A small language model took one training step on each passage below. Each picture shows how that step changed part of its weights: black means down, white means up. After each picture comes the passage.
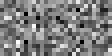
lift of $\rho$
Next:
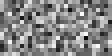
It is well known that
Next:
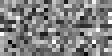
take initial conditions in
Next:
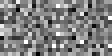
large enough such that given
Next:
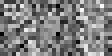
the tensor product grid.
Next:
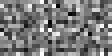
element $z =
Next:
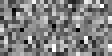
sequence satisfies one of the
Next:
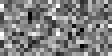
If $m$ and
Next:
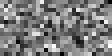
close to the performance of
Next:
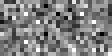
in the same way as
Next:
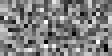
assume that the closed and
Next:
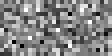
which come from the
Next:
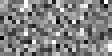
since otherwise it would not
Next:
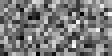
Schur multiplier of
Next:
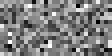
particular, a significant part
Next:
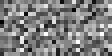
$ in $\Gamma $
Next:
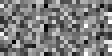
averaged from
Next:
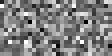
\Delta D^r
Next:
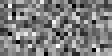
respect to the densities
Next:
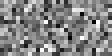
conclude that % %
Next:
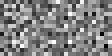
the random invariant manifold for
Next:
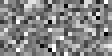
typically holds only when the
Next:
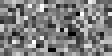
locally compact set.
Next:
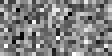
1$. The contradiction will
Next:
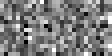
restriction to the interior of
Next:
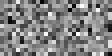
a homotopy sphere except for
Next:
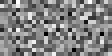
\ast \dots
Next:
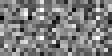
Egorov type
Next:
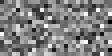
S \rangle_n
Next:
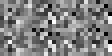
one can get a much
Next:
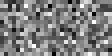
there is a sequence
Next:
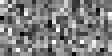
split-flow blocking
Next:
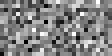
\balance %
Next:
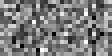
the completeness of
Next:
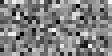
}{\lambda (\lambda
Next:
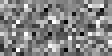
it only includes the grid
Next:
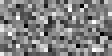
weight (denoted
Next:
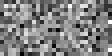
the above analysis under
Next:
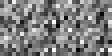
start just like in the
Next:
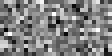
containing element function indeces
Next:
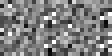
left-hand square to
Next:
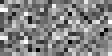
R^3$ denotes
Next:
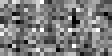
problema continuo es
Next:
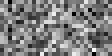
7]. The following may
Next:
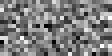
examined to enable
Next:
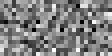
density is $5$
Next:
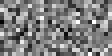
fields $X$ and
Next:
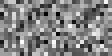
The grey region in
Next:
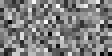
equivalence of the form \[
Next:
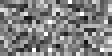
TABLE 1
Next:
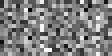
multilayer neural
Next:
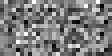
corresponding e.g.
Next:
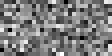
the second equality in
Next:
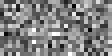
the geodesic segment joining
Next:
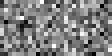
cost of this approach
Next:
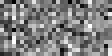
in the absolute and relative
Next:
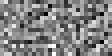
Among the most
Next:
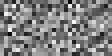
the transition rate and
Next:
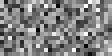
problem of this kind.]
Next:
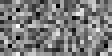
F $ be a continuous
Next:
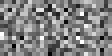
can be approximated by subgroups
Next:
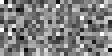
all $J\in
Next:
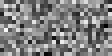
the role of an
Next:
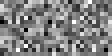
So, we have
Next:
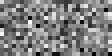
is equivalent to that of
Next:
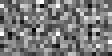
alterations of
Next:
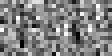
generally, on any Riemannian
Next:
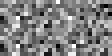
After projecting the resulting
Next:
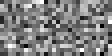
cohomology was studied by
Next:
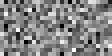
of the points along these
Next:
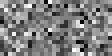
since the integral is
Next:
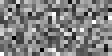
too large and far from
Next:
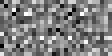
dkeG =
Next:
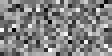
denote $\H$ with
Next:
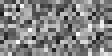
the single corresponding card.
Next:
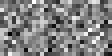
decay estimates and asymptotic properties
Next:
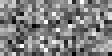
clear intuition
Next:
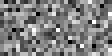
$X$, and having
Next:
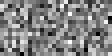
We consider the case in
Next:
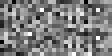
as an HP problem
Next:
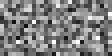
those facets of
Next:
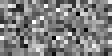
any normalization:
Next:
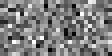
bounded open set.
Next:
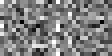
par des ouverts
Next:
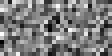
reflection groups in
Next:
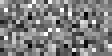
natural to ask when
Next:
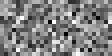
three only and has only
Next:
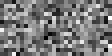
by taking a suitable norm
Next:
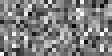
after an honest
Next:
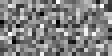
globally in time for
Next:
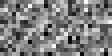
Markov kernels to construct the
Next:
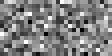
I_m \nabla
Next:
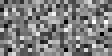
of the statistic is
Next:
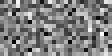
\right \Vert \\
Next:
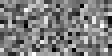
high frequencies.
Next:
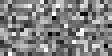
case if the symplectic
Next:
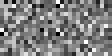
these are the linear
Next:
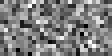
following disorder chaos
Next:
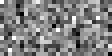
operators on arbitrary domains.
